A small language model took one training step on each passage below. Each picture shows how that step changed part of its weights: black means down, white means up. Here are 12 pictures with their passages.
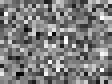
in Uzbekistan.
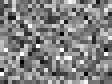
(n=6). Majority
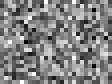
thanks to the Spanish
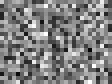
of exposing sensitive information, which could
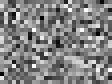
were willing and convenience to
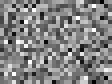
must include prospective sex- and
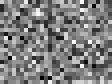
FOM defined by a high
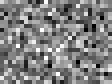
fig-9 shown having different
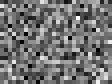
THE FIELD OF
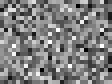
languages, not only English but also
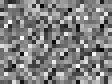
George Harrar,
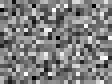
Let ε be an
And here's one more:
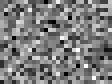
research used crude suspension
